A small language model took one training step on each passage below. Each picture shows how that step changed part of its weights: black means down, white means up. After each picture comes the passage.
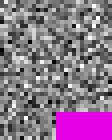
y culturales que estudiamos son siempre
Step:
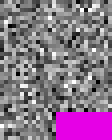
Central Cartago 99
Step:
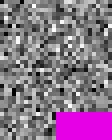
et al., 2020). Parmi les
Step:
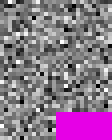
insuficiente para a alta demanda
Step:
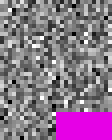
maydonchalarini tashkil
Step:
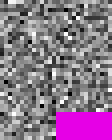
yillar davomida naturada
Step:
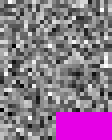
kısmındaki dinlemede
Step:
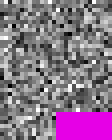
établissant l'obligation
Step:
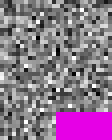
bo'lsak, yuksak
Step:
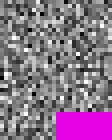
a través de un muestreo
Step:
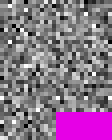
profesor y político (Díaz
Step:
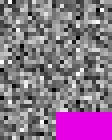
শেষ হলে
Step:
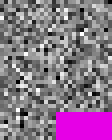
mangelnde personelle und
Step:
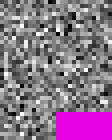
a mãe e o filho.
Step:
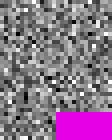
dem Metalldetektor haben die
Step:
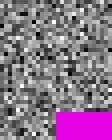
rodu *Pisidium* Jak
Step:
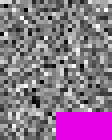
Султонова Л.Дж.
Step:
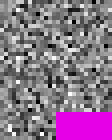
co-diseño, el manejo
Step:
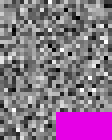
26 % des inscriptions se
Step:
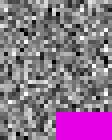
penyakit, luka atau
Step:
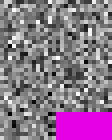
*Pravda* publie la
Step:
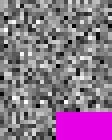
o'tkazib turish, ular
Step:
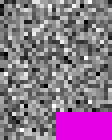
эмоции. При этом
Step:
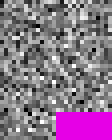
Takrorlanish soni:
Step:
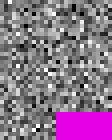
beweging heeft geen
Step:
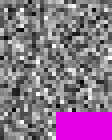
hadden eenige kennis
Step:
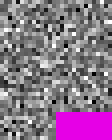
– иқтисодиёт
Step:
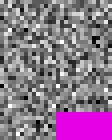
pyramidale opbouw
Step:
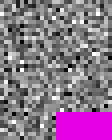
інструмент. Це
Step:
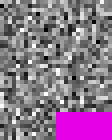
طرق عرض المثير
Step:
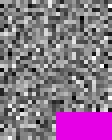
مشرفي التربية
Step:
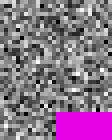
tizimlarni ishlab chiqish bilan
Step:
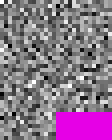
سفر حزقيال (8
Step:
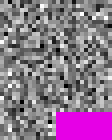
va yozishmalar bo'lib,
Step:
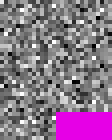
xalqaro munosabatlar
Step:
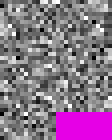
ринку послуг.
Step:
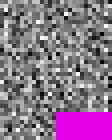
vírgenes; en que, durante
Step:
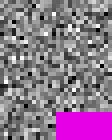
ВАХ на рисунке б).
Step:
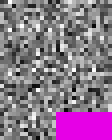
as de educação, saúde,
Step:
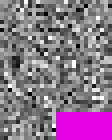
emergência das plântulas
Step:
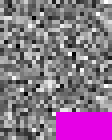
keladigan bo'lsak
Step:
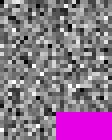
pasar luar desa/kota
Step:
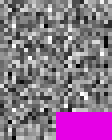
αυτών οι
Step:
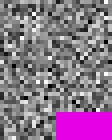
como mostrado acima na
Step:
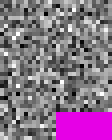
davlat organlari bilan kontaktsiz
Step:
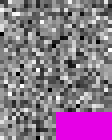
propõe a concepção de uma educação
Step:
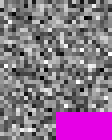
Gefördert durch: aufgrund
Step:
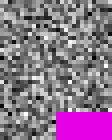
intervenção de Le Corbusier.
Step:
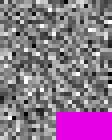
пункта k к моменту
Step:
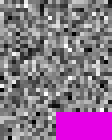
sentido de regressão e seus
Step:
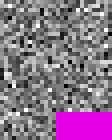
ativas em escolas de rede
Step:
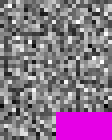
hayvan figürü ile
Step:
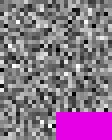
yuqori sifatlilik
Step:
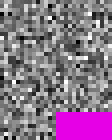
de Canudos e considerado louco
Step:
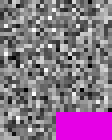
se presentaron en las estaciones
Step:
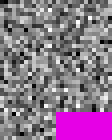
definida ao longo do tempo.
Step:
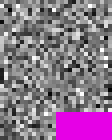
(red.). London,
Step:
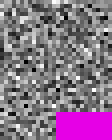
perdisió de un altre
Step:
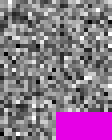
essential oil: Production,
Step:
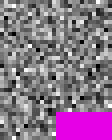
کہ اس کی
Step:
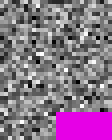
русскому языку.
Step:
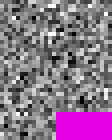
moeten verdiepen dat ook
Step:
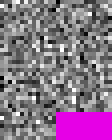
fe'llari o'zbek tilida
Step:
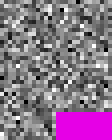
%). Auch das Umwandeln
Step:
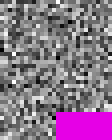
de aprendizaje de la materia
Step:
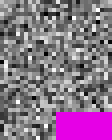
**Introdução à gestão da
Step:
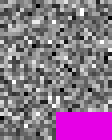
aux mécanismes de
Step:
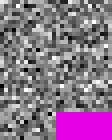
анимации примером такого
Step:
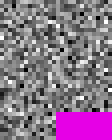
відповідно до етапів
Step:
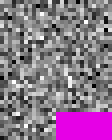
6. Nasirova, S. A.
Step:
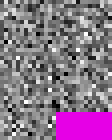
va ozuqa moddalari
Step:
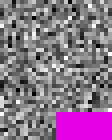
Tinoco "Contribuição para
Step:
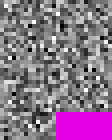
"Interfaol" inglizcha
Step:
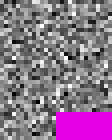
насекомыми. На
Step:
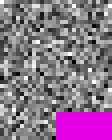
jossa kaikki puut
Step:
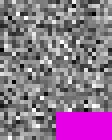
o rio vai executar para
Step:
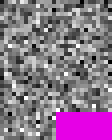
açısından uygun
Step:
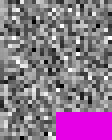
aniq tasavvur qilish hamda
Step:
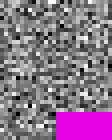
для эффективного развития
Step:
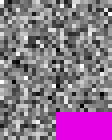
risiko bencana. Studi
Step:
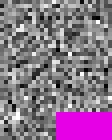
de indenização em prol dessa
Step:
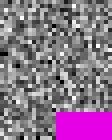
processos induziram uma maior
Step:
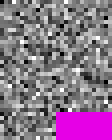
violencia de estado, las reiteradas
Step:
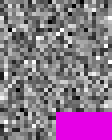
sorulduğu soruda
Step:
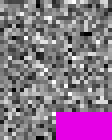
be improved?[J].
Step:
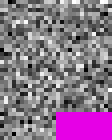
es de gran importancia la parte
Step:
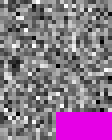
em ciência cidadã entre decisores
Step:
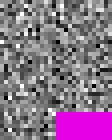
detalhes. Por que
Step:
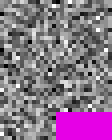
y de acuerdos entre naciones que
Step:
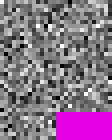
требует определенных
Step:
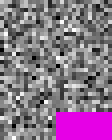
de absceso por imagen.
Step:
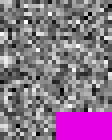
children with autism for
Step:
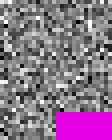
desarrollar un modelo de
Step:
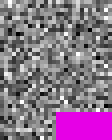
supremația culorii se
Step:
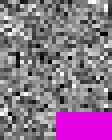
мероприятий, таких
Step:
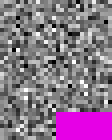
povest, folklor,
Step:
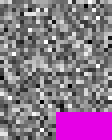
manifestaciones artísticas, distantes
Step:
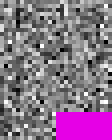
phẩm hàng
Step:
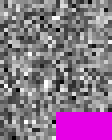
Shuning uchun metodlarni umuman
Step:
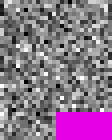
качествами понимаются
